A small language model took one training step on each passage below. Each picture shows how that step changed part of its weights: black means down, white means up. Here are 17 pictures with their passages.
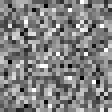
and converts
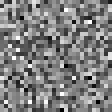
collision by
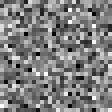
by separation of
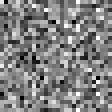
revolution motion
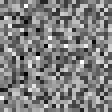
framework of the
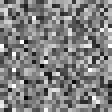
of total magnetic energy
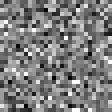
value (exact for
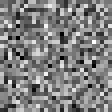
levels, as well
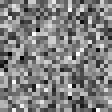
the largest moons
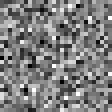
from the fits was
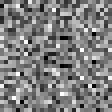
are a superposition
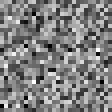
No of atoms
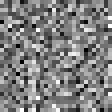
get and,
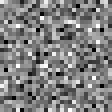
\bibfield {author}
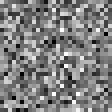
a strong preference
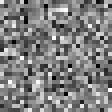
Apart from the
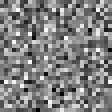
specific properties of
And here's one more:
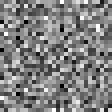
exploit quark
